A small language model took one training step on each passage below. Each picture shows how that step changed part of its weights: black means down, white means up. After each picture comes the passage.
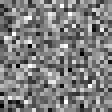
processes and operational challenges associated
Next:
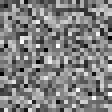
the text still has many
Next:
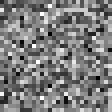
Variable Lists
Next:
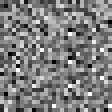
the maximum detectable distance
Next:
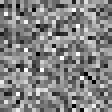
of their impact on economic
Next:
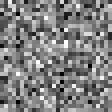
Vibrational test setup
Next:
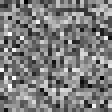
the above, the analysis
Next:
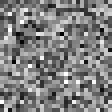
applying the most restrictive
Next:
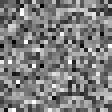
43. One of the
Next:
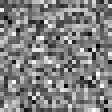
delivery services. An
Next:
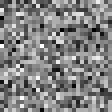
Table 1 displayed the values
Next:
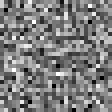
incorporates a degree of
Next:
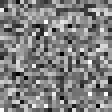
value of SCO
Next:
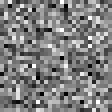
articulation of
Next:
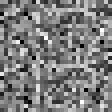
and so on), to
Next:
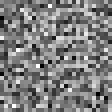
Government Medical College,
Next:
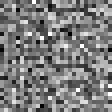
lines has a product
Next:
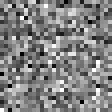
preparation Excipients
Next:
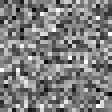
Workshop Fault
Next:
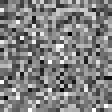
College of Pharmacy
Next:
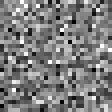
or Gretton
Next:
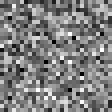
a much thinner
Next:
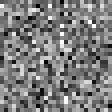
the control group) and
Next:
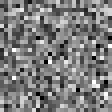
al. believed that
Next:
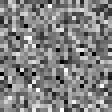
The problem of fragility
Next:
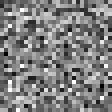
providing services on the topic
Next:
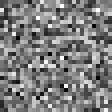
educational level. To
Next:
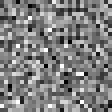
algorithm can be a useful
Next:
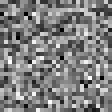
and clinical details of the
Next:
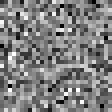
Y homepage N
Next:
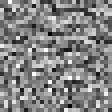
same time. The
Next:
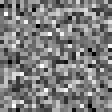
of the genus
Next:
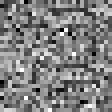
an upsurge
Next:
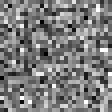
or as part of a
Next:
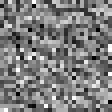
least 4 hours before sample
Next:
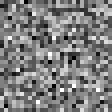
an individual born
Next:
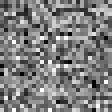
to collect information. Data
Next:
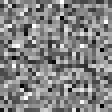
classical soccer
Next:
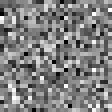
Urinary tract
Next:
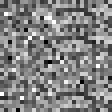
for continued collaboration beyond the
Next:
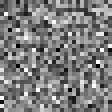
in tropical and
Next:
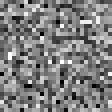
16 chicks
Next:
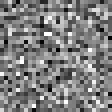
results reveal significantly higher values
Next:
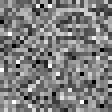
However, the opposite
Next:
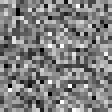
visiting scholar of
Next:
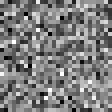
and associated services from evaluation
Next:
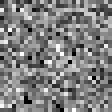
Black holes
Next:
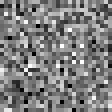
of epochs and
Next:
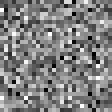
professional. The theory and
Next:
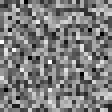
the future, which will
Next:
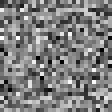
declares that he has
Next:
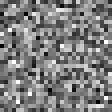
and Strategic
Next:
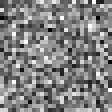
library services. It
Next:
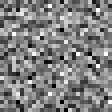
affected my personal study
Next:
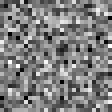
the organization value and
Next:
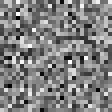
reduced in tunnel
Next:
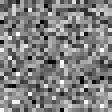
is not sufficient only to
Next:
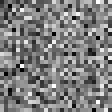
reach the hard to reach
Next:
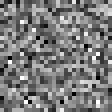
as online services and also
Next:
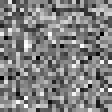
people over economic resources of
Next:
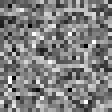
engendered by the
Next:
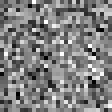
index. C5 root
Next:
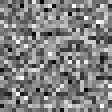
science is "I feel
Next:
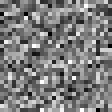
and increases discharge power.
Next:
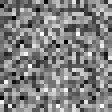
prepared to face them,
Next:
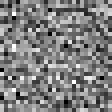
was statistically significant,
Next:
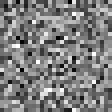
cohort consisted
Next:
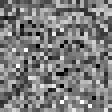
complete colonoscopic examination
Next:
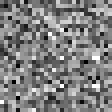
the neural network. In
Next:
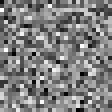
guaranteed privacy
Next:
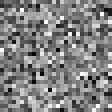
functioning PICU
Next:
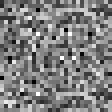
integral represents the
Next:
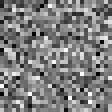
attached under the ice
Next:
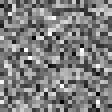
any personal identification data,
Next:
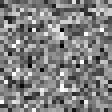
real user had randomized
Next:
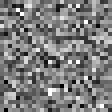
the furniture
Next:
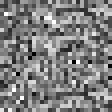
for exhibiting health
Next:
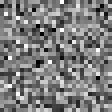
of Uzbekistan
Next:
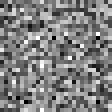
encourages children to question
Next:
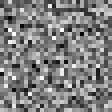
critical drivers,
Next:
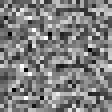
involve direct contact with water
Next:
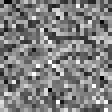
discussed below. In
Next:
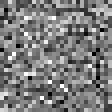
healthy food. There are
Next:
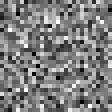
RPASs using
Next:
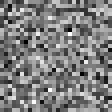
continue to suffer
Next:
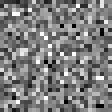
have been confirmed,
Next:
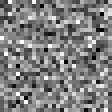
smaller diameter CNT and
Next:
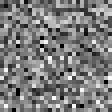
the fibre axis. They
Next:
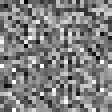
the latter action and
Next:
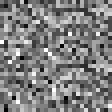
the second letter in
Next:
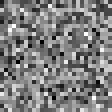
Suppose first that p
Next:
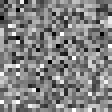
6) To evaluate the
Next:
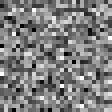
more efficient deployment system.
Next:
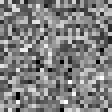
it is addressing a regulatory
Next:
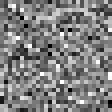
Why have I been
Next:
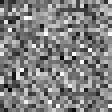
understand real motive behind
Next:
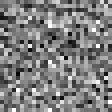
system operation. In most
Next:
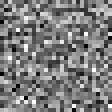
although related to managerial
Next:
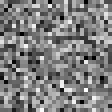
considered determiners for
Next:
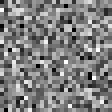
labour market, need to
